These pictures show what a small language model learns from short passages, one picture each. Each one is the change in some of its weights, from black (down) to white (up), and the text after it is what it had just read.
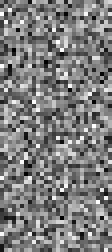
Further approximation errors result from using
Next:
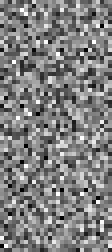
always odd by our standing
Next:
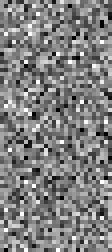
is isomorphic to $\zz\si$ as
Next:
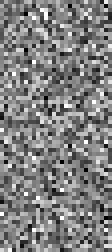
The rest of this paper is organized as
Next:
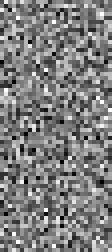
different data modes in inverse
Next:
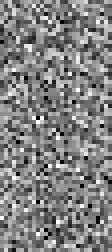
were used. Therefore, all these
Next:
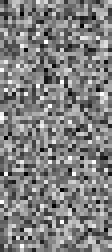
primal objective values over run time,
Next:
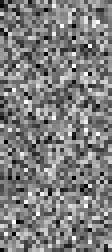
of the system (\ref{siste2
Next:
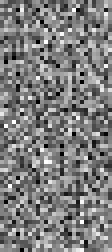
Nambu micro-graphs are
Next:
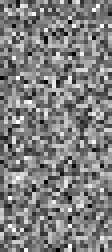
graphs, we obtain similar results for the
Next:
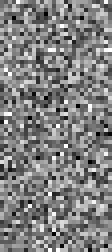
noise intensities. Obviously
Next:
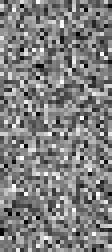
of the functional $\Phi(\cdot)$ inside
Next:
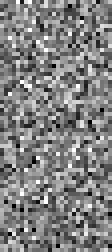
not necessarily 0, as discussed
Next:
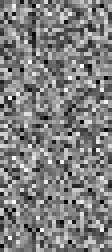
implicit time integration algorithms from
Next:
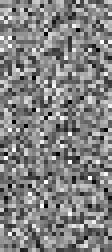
\newblock Analysis of algorithms
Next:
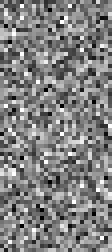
and there are $\kappa$-free not free groups
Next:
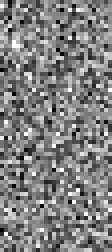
we define $h$ inductively on each
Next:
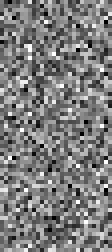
we put \begin{displaymath}
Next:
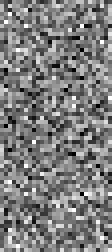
i'\leq l'\leq k$, by the
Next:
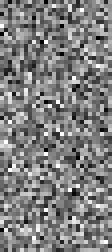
the convex cone consisting of functions
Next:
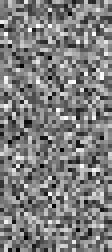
Of course, we may hope
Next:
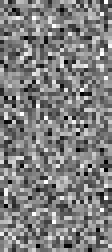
is where Tate explained his
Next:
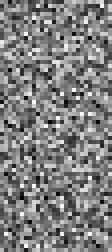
also becomes infinite for $\brev 2
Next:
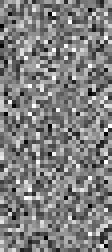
\begin{array}{ccc} 0 &0
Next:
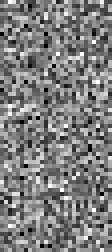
One can easily show that this result is
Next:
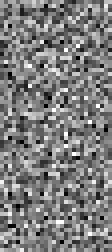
structure constants $c_{ij}^k
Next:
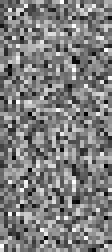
up to the approximation error produced by
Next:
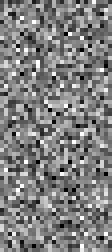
D b(v)$, \ldots, $\sigma
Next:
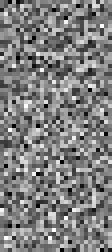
probability measure. We take the first $r$
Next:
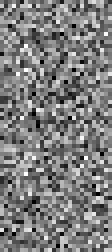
minimal symbolic dynamical system a
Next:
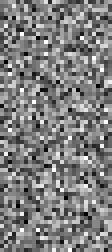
discrete Fourier transformation of model
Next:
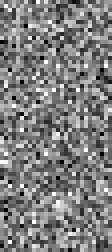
derivative $\varphi'(x)$. If $\varphi$
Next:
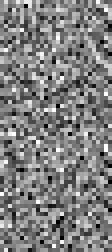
denoted as $\fp{ x }$ and
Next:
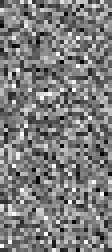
a spanning caterpillar
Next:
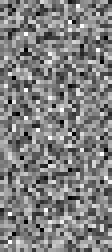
\vspace{.1in} \noindent
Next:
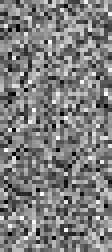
elements. Let $\mu(x)$ be the
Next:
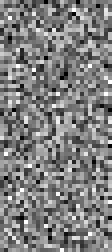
Let $X\subset\ps$ be an
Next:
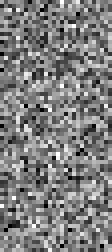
tests is straightforward.
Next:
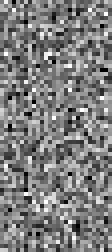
the coFrobenius Hopf
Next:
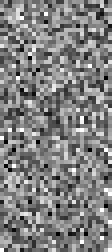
labeled by $\al\in F$. Let
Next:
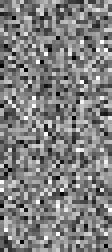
all $\Lambda$-modules. To show
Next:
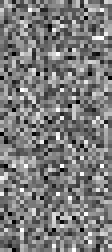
the partial eigenspectrum of
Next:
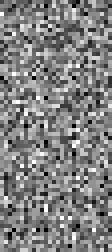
of the logarithm of the maximum
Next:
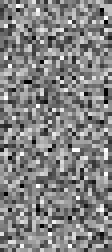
as in \ref{990} and
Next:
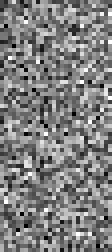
every $s\in S$. To show this
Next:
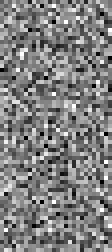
\right\}.$$ Note that if
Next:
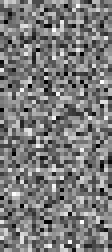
boundary condition is written in a more
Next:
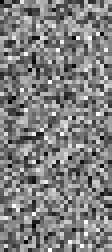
and give its level one representation.
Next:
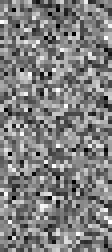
$P$. Since $\pi^*\si\wedge
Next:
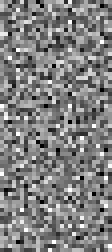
C\} \rightarrow \mathcal{P} \;
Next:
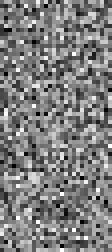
treat a case where $\alpha = 0$
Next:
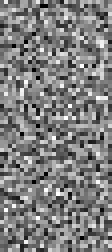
slight abuse of notation, we denote
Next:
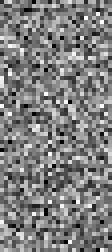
is realized by this star product.
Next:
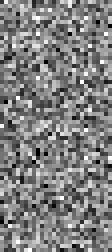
pick out the suspected groups of
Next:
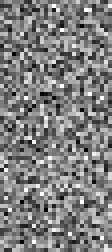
be performed in the region where
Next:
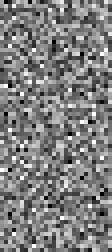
of tensor products of irreducible
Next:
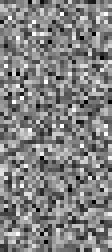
$m'_i$-basis is upper
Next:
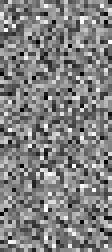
\begin{itemize} \item [1.]
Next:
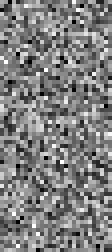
norm-bounded. Suppose that there
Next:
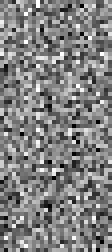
convex polyhedron with $n$ vertices
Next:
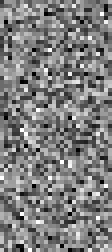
component of $Z$ along \s,
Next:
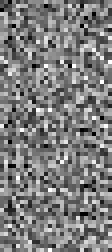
[e.g., the Cox proportional
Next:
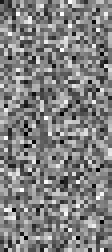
$p$ with mean curvature vector pointing
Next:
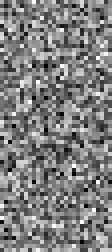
energy sources power output and
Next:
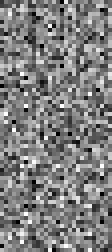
is obvious from the definitions that
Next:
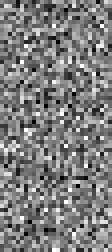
first two basis elements to be null vectors fixed
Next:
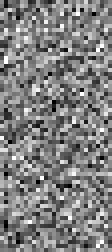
II of a comparable total of
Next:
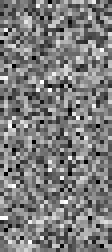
$f$ is rationally trivial.
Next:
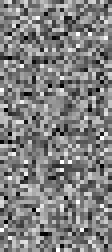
to objective measure!) with the consequence that
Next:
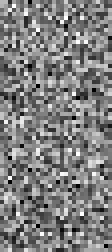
orthogonalization procedure,
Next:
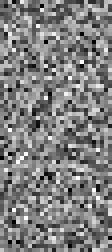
(of least period $m$) and
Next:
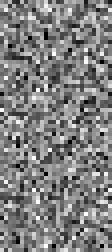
[symmetric] monoidal category, then
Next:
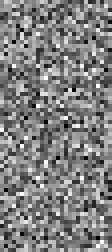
oriented smooth manifold $M$ of the same
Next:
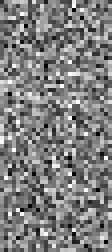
to an unstable ROM after the
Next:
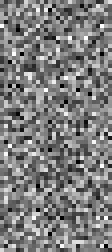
we need some notation. For positive integers
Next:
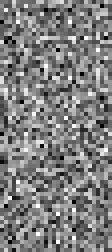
function3} suggest the following
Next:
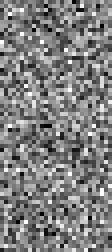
done on this issue, see,
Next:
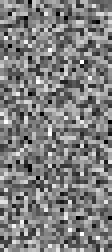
original profile. With these
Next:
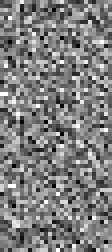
as their cumulative impact on the
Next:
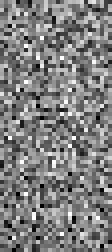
of this proof is a slight generalisation
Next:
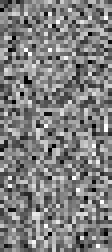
solutions. In fact, in \cite[Theorem
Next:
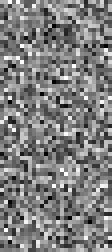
to further efficiency improvement
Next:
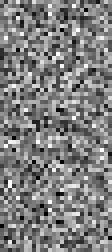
each of the eight regions not
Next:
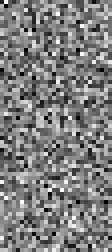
a particularly simple structure, as coassociative
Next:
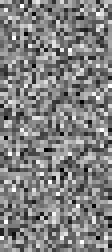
embedding of $Z$ in $Y$.
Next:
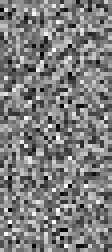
finds it prohibitive. Since the
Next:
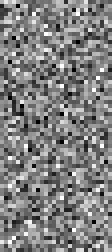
3] Introduce a family of complex
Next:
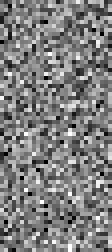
}k, \] for a suitable constant
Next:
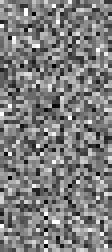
using explicit gradient damage
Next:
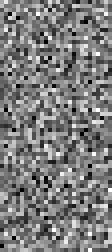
any $(m,m,m)$-triples
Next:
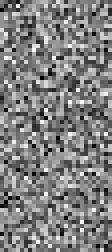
P.A. Davidson,
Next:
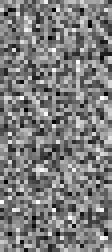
u_n' \left( t-\delta
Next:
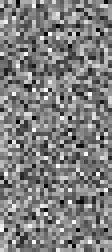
the recent work of Heitmann, also
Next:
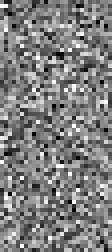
fact that they permit a useful
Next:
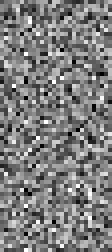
the distribution of observations becomes
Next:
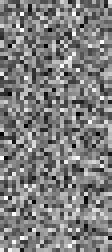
authors declare the following financial
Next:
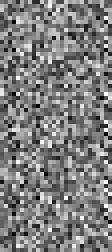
\\ \ge &\displaystyle \frac {\alpha
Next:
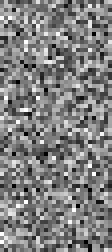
is parallelizable, then
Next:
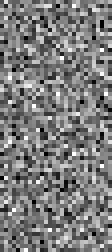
definition is a limit) $\delta_{c}$ is
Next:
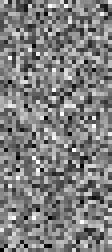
also \cite{ProjEmbed}. In
